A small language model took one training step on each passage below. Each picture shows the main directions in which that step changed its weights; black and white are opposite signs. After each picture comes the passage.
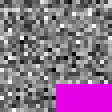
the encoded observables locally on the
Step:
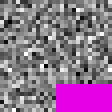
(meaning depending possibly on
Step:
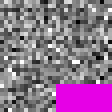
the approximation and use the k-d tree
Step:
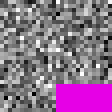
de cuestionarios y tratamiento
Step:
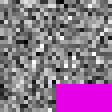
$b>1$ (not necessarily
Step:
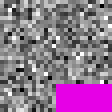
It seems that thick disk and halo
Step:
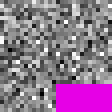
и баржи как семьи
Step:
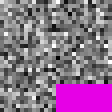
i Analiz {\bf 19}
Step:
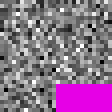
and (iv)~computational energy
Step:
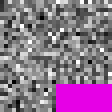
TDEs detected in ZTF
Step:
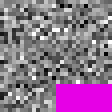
унинг ваколатли
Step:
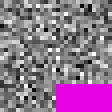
rms noise level. The individual lines
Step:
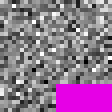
o processo (Figura 6).
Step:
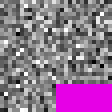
type (see e.g.
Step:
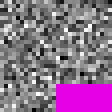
quasianalytic functions, I. How
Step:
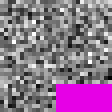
“descuido personal”, y,
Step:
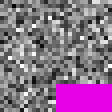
n_\Lambda}{\mathrm d t} =
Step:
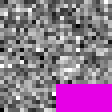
de factoren achter succes
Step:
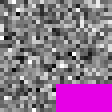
directamente al repositorio
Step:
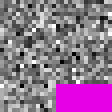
Kalit so'zlar:
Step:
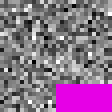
while the quantum classifier exhibits
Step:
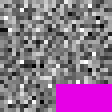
Олимхон (Бо
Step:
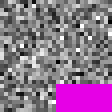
est form\'e de deux
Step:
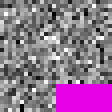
des dettes souveraines
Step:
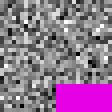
have shown that this can be avoided by
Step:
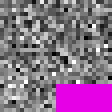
while for $1 \leq i \leq
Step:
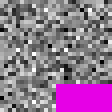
profile is clinical studies.
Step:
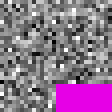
yoshlar ham qizning
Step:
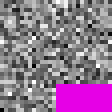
detected in the left box in the
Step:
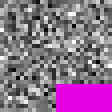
work, we perform an investigation of possible
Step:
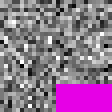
of a nonnegative matrix. We first derive
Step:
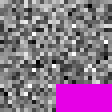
multidimensional scaling methods), which achieves a
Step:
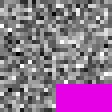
direction in which stellar growth may be
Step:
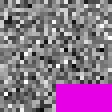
(orange segment compared to the purple
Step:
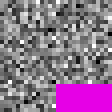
have, as $\mu(\mathbb
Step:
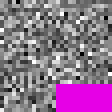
(loss of flux into unknown
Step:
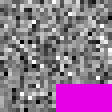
contingency. However, if it
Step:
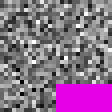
and BB couples slightly different.
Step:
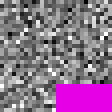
with rotation angle profile of Fig.\
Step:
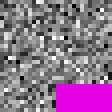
número de textos
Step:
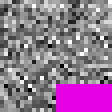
standard deviation of 1. Additionally,
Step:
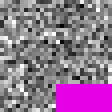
of $G$ by A.\
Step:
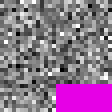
with the function $w(u)$ defined
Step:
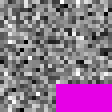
can also use Ehrhart's
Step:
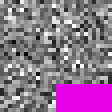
We call a divisor $D
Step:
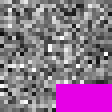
These periodicity isomorphisms are implemented by
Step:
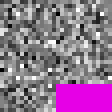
This work was supported in part by
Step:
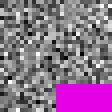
harakat qilishgan. Ayni
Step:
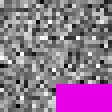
and transparency. If not
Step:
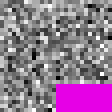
performed at tree-level approximation, then the
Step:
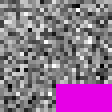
to 1000 times smaller than the
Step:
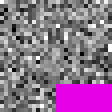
sommation \'etant faite
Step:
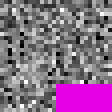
very large linear systems must be solved when
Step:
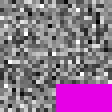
real borliqni aynan yoki
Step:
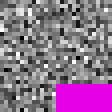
máxima, o que se
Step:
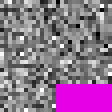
the kernel $\mathfrak{C}(t)$
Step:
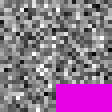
вече познати)
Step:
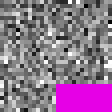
buzishga ham yo'l
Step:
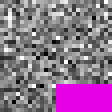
Here $R_{ij}$ are the components
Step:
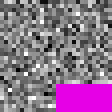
\end{equation} which requires the full
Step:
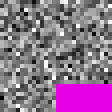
which generates an easily tunable
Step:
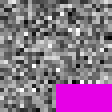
são removidas para permitir a
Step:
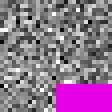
are given regarding the research of the
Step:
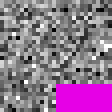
агар аниқ бир
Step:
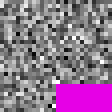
process to choose polynomials $\{q_j\}$
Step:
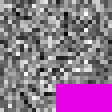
According to Theorem 12.5.1
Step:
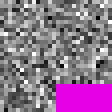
1) \,. \ee We will use
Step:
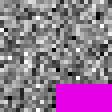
координація: X
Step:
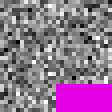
implied by any other one. This is
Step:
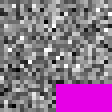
natijasida hosil
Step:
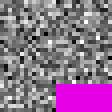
play in the characteristics of the resulting random
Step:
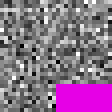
the mountain. The team
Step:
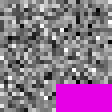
функціональної ролі
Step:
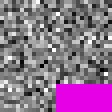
this study. GJS further thanks
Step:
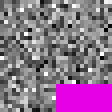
$\NcellHI$ value;
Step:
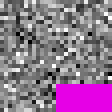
modes for which the corresponding line group was included
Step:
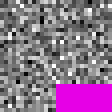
= \left(\frac{\pi
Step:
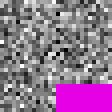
shift: $z_i\rightarrow
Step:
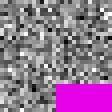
Accessed July 17,
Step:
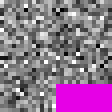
bias. The resulting DW velocity is proportional
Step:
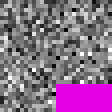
Journal of Medical and Natural
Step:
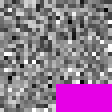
power structure $b_*$ on
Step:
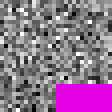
Theorem \ref{GKformula}
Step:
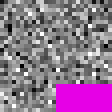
Adabiyotlar tahlili
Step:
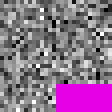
0$, such that $t \in
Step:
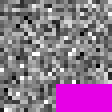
in $\prodspace$ with
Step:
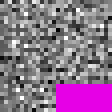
if we considered candidates for $\rho$ not
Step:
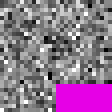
Learning, pada siswa
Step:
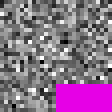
Studiengang Pflege.
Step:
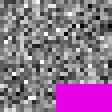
result, consider the following corollary of Theorem
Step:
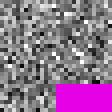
исследований творчества
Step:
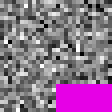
coordinates. Then, several Riemann problems in
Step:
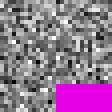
changes resulting from vacancies in a
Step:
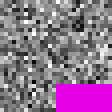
capítulos de livro e
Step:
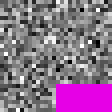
metodika asosli yechimlar
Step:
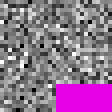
serem colocados em
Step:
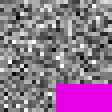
balanced approach to the environment and
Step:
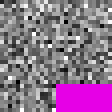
thanks in particular to recent high precision
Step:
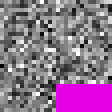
and is consistent with our result within its
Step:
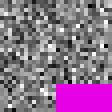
scale-dependent, form for the
